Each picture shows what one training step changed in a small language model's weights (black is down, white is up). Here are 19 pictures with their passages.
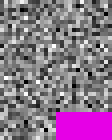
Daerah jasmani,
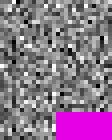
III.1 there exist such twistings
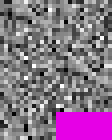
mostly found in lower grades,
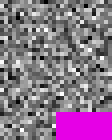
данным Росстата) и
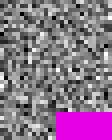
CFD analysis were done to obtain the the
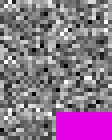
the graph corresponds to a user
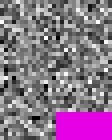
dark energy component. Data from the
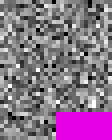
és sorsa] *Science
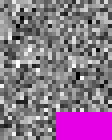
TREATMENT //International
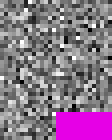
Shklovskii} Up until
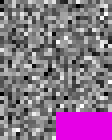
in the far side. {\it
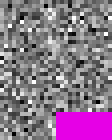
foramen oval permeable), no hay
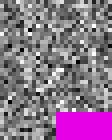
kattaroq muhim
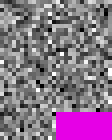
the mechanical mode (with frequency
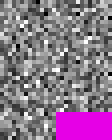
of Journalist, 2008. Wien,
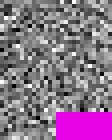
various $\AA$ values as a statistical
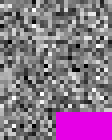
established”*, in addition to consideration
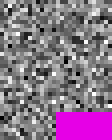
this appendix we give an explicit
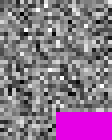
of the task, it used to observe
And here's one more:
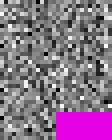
de diversos fenómenos a lo
